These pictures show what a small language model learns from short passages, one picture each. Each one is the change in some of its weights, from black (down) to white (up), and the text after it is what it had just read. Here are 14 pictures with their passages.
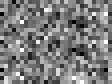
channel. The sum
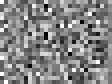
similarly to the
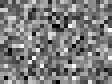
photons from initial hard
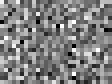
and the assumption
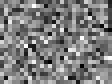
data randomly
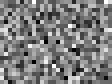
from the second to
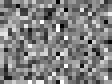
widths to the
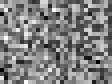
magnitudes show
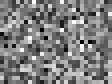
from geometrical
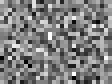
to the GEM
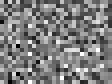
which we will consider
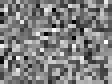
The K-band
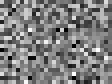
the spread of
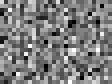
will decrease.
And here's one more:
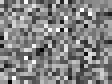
beginning of
